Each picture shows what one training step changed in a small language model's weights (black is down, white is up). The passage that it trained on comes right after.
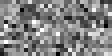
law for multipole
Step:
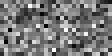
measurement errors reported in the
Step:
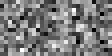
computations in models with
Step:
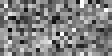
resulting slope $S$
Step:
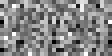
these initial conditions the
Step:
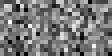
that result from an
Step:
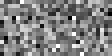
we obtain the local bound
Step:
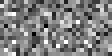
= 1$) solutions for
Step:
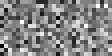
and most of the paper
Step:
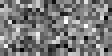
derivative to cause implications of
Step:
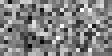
on the given day
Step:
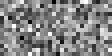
hand, for the
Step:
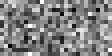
eigenvectors are the
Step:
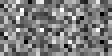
Academy of
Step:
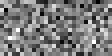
and fine-tuning
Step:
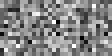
one recovers the
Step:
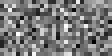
high resolution simulation (bottom
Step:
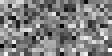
hadron belongs to the
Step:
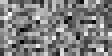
a parity number $
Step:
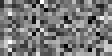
refocusing techniques,
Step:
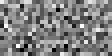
the gravitational waves lead to
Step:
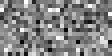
field with $q$
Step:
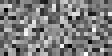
18$ mm and density
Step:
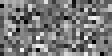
larger sample size and more
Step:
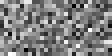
the iteration process has
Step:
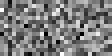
of dune field
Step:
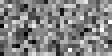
is the total number of
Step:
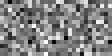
a change of $\Delta
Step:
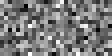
can be asymptotically
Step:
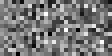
choice depends only on
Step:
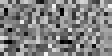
and the high-energy
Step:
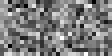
structure with point group symmetry
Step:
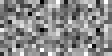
\times \sin
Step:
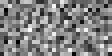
and the gray nodes
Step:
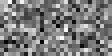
top-quark production performed
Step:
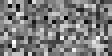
structure of astronomical
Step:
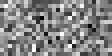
We also thank R.
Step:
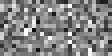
Let $\sigma$ be
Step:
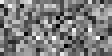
the user is localized.
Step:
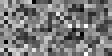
region that can be
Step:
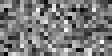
decreases and then tends
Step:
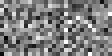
of the ground state is
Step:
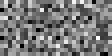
monolayer atomic crystals
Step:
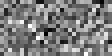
and related to the circuit
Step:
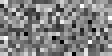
that these restrictions are
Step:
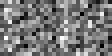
also recently experimentally observed in
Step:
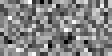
to an a priori
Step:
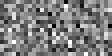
witness of
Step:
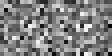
and by a sum of
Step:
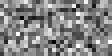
between the central lines is
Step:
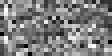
assumption, they proposed a
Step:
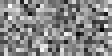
{\it a la}
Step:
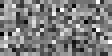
ordinary Kondo
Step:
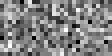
H1 Coll.,
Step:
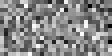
In what follows, we
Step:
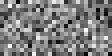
as an unperturbed
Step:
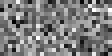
baryon distribution. Because
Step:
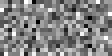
$\beta$ itself was
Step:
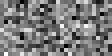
in terms of spatial morphology
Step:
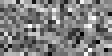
distribution, which can be
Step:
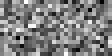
parallel, he has
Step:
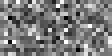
localized excitations. In other
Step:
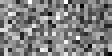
a single polynomial map
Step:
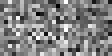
simulation design. Suppose
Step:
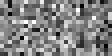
following lemma:
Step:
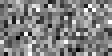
accuracy. Within the
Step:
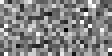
in the orbital dynamics of
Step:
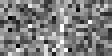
particle in a time dependent
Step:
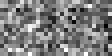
plane; to simplify
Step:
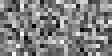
the same machine recovers
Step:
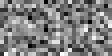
has traveled
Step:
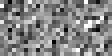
to $B\rightarrow
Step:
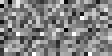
specimens (with
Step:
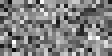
basic tenets of classical
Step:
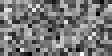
fact very efficient and
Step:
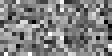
equations in a simpler
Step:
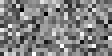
(or most part)
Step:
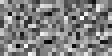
more slowly in the
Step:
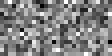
Technology, MC
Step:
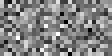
2. The averaged density
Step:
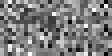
mode. Finally, to
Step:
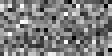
are several varieties
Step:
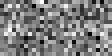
are seeded on the
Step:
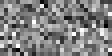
law and the impurity fermion
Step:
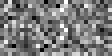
FFT pattern is assigned
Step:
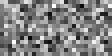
at a pressure of
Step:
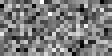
may be crossed once
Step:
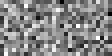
In these cases, we
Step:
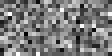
extract model parameters for
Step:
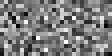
more compact representation than
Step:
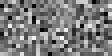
with bank partitioning
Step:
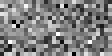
velocities they are vortex
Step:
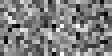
in part by the
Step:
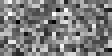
particular precession and
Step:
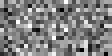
Lupi. We
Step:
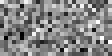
the room where
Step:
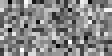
$W$ of time
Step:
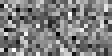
attenuation of the
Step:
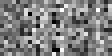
certain special cusp
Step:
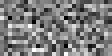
absorbing boundary condition
